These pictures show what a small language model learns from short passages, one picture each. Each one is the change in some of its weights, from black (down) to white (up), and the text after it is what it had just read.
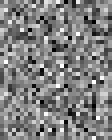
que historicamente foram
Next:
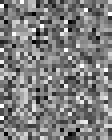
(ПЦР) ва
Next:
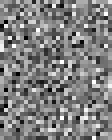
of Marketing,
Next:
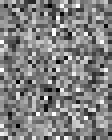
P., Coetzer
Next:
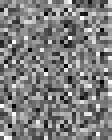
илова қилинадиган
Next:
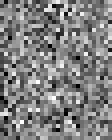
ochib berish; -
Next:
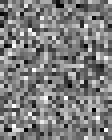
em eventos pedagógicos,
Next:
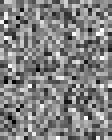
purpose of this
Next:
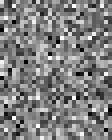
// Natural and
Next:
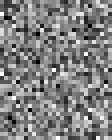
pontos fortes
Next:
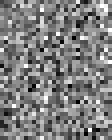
básicos - Historia y
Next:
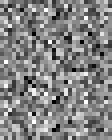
DE UN BANCO
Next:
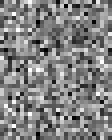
educação especial. A organização
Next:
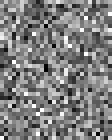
см² гача,
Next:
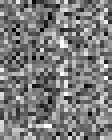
O., Loureiro
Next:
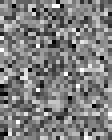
de concentratie,
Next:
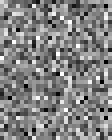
El resto del trabajo se
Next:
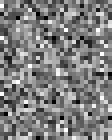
possuem atendimento
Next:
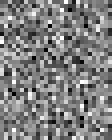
suministrada por
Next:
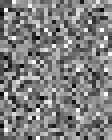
tarkibiy elementlarini yuzaga
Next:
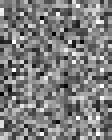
возможностью приготовления
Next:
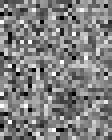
o'quv dasturlarining
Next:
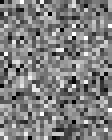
yoki o'qitish jarayoni
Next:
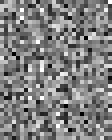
energia eólica
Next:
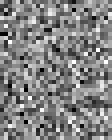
ustidagi tadqiqotlarini
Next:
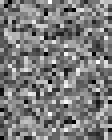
элемент туркуми
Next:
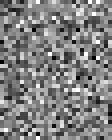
Kundalik tabiiy
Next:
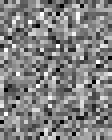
*in vitro*
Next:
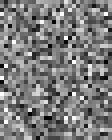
encuentran a la
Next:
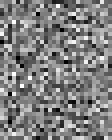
сооружений на
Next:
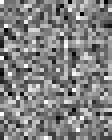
anglatuvchi qator
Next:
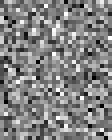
vazifasini bajarib
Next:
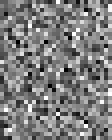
keyingi davrlar
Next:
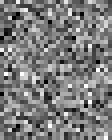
роботизації забезпечує
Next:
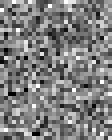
bekannt ist.
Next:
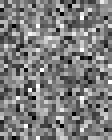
moliyaviy hisobotlarni
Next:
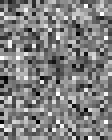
Karimova G.
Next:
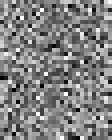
dan verder in het
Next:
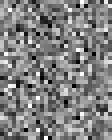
en el que las medidas
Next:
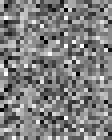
конференция. –
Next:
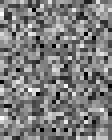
métricas que as
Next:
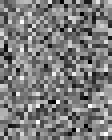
правила, стандарти та
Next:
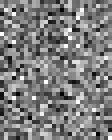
mustaqil izlanuvchisi
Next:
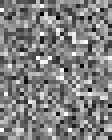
cair sol ke fasa
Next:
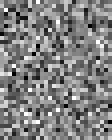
Tadqiqotdan oldin
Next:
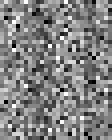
enfermo a vivir
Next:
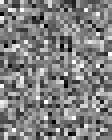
hemodinâmica A
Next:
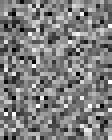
pada pembuatan rendang
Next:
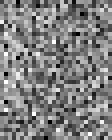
esta afección se
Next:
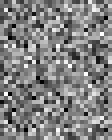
turlaridan biri sifatida bir
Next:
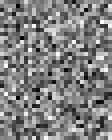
datos serán obtenidos de
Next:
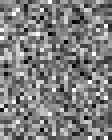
of the country.
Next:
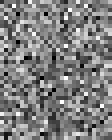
університету», м.
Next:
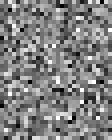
предприятиями Балтики и
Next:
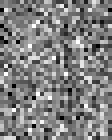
виконання графіка
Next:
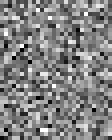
possibilitando à China
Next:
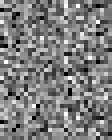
reproducție, și
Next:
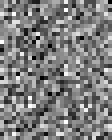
se llega a ver
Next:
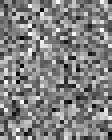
integration of ethical
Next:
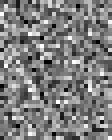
irradiación en la
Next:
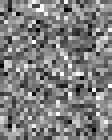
Nesse contexto, idosos
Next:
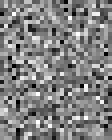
strategiyalaridan foydalanishning
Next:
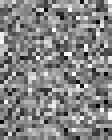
dalam Penelitian Tindakan
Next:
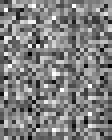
jarayonlarini tashkil etish bilan
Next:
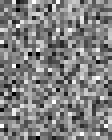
внутренний мотив
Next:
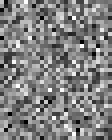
различные виды тары
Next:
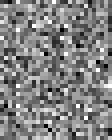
& Wang, P.
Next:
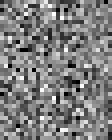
princípios e
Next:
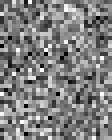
yoğun olduğu bir
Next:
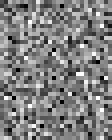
fruit trees?
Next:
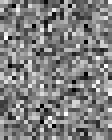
citt.) circa la
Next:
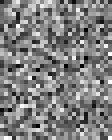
rivoji masalalari bilan
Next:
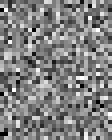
рівність: саме тому,
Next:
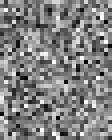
Journal of Hazardous
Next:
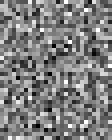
a cui apportare
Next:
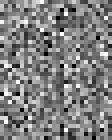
c'est un système
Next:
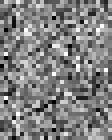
покупают на
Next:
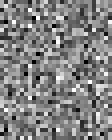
ingredientes foi
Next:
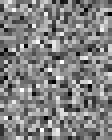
impactos são maiores para
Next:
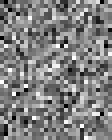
достоинства, право
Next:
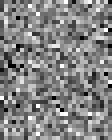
fikr almashganlarida
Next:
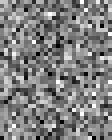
es el “arte y
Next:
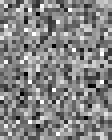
governamental, como pode
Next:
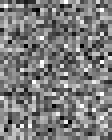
aísla con mayor
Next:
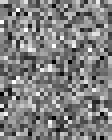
важна переработка и
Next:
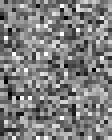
ma'lumotlar keltirilgan.
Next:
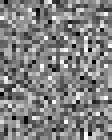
базе, могут
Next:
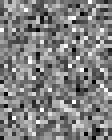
elevação da pressão e
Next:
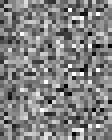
culturais e sociais? 22
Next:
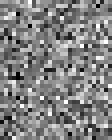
студентов [1]. По
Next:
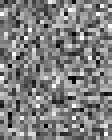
hoogleraar te
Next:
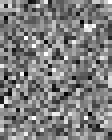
Forestry Conference,
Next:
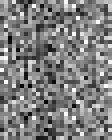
como una amenaza o
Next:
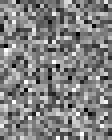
Sin embargo, el
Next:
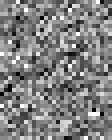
обычно выявляются
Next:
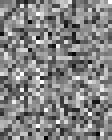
yer alır. Eski
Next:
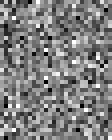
utang, seringkali
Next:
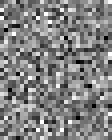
níveis recomendados pelos
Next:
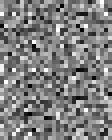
nas particularidades de cada
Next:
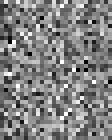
labor relationships and
